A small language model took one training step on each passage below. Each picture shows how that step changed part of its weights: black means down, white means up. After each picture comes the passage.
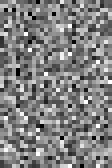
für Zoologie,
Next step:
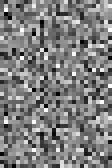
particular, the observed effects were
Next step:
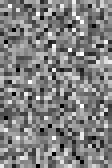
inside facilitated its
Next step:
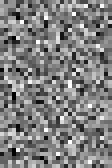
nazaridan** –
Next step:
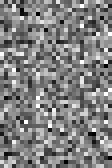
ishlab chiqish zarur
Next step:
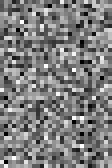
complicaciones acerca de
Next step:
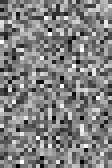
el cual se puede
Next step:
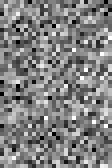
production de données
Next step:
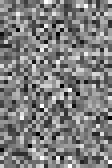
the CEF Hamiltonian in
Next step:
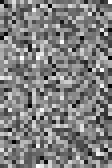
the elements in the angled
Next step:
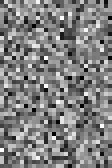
50 kVp). The
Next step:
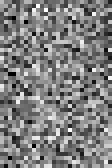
the first of these equations is
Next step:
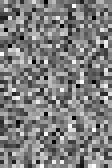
system used to cool the
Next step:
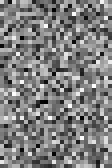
vers l'intégration des
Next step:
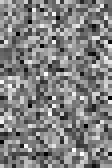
forming embedded
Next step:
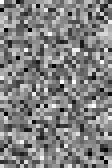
smaller the modifications in the
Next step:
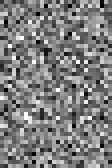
vem acompanhada
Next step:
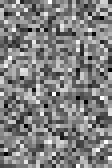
study below. The response
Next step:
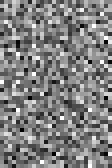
fim da refeição
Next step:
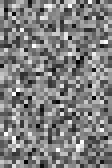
et la participation. En
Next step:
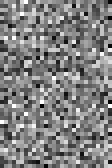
``Cvg'' stands
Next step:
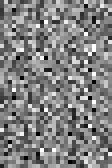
heterogeneous random
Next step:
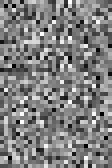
use of ultraviolet
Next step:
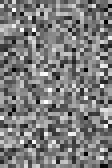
innovation framework and evaluation
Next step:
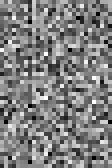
doping (Supporting
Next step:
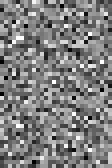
El tiempo de
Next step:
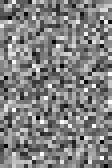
properties for each service.
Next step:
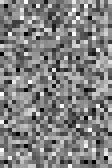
inset shows the RMS
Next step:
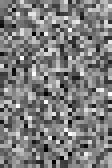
and $T$ form the
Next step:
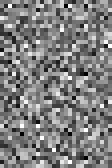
A New Dataset
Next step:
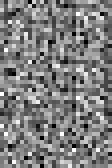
approach. The resulting cross
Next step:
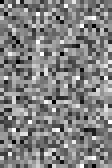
uning samarasini
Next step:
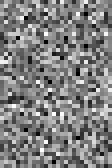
combination of porosity,
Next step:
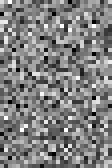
at any input ports of a
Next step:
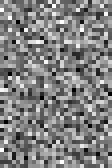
many-body system, and
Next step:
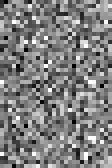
dependence is of primary importance
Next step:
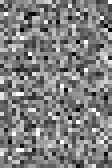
impactos da negligência
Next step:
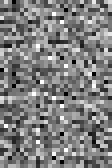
berwirausaha dan
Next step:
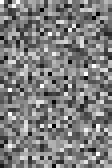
stress has been measured around
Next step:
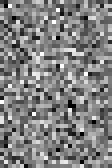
Alaska[82] to
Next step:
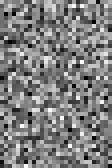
original direction is selected
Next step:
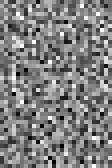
spot will be apparent
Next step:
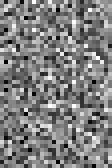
тилида спорт
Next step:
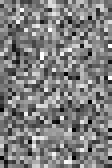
where $a(t)$ is
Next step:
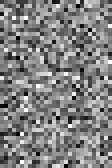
le rôle de Perret
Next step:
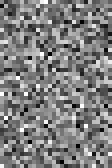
effect of the black disc limit
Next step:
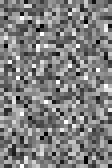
unsur tanah,
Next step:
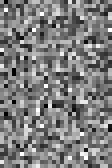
and 2017, particularly as
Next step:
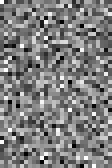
of Statistics,
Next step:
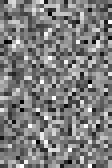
lattice constant $a\equiv
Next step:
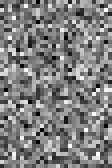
до інтегрованого
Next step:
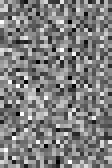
enfrentado a su
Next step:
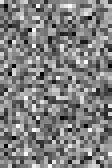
result shows a good linear dependence
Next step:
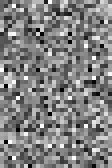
not have such measurement problems.
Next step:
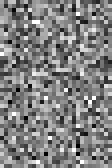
for planet building
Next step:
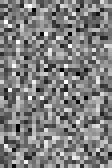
fulfills the relations given
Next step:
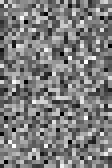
for each flavor of
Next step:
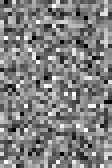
7. Шамсиев
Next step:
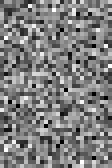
for Laser Plasmas
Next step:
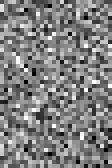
istiqomat qiladi
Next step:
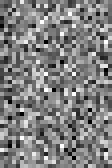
to $g_\ssq
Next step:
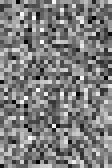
by the extent of the
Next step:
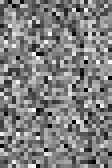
a substância da
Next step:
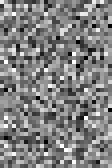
Саме в цьому
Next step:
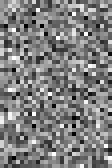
yuqori darajada
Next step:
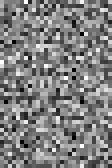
barvaqt boshlanishi
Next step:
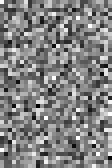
convergence towards the
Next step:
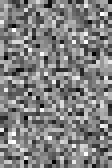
va shu yerda
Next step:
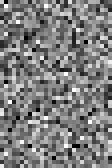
great potential in analyzing
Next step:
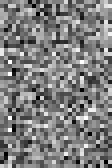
bilan birga barcha
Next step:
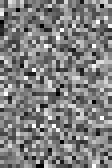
OGLE light curves
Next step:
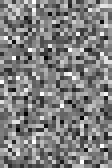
modelo flipped
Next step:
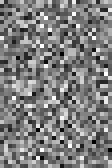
give rise to radio
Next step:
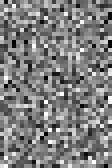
and smaller simulations, each with a
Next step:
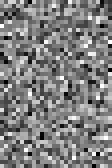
performance relative to black-box models
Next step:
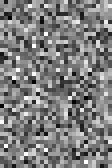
linear dependence of the coefficients
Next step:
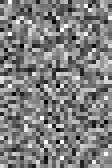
foi demonstrado que o
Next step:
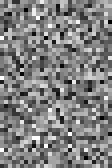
\delta}$ is the totally
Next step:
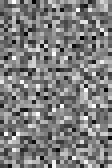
qarshi boshqaruvdagi
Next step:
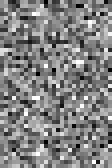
para precautelar la
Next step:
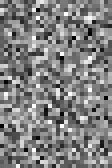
a \emph{simplex
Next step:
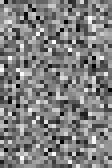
RHS of the productions
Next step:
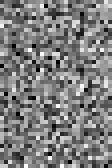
la *Res publica*.
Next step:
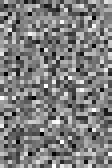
*O balcão*.
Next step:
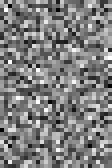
dos conceitos nas diversas
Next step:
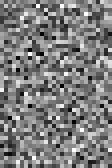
tuning limit of NEMS
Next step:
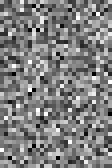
than the Sun in this energy
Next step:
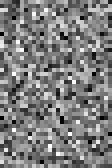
\eta)$ and adds up
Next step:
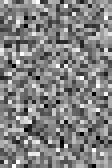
muammosi bilan
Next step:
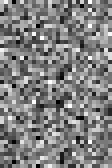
éditée par le
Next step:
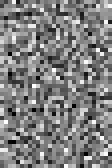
da construção de uma
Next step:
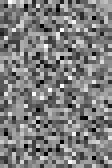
OF YOUNG
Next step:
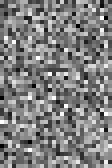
local budgets due to
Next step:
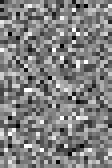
el marco teórico
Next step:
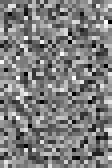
also consistent with previous works
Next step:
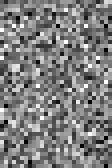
понад шість
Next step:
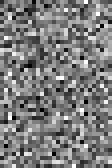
estratégico, se
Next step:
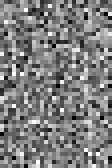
be rewritten as:
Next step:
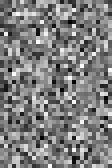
to $\tau_{max}\sim
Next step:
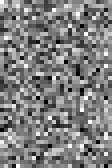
нерастворимых в
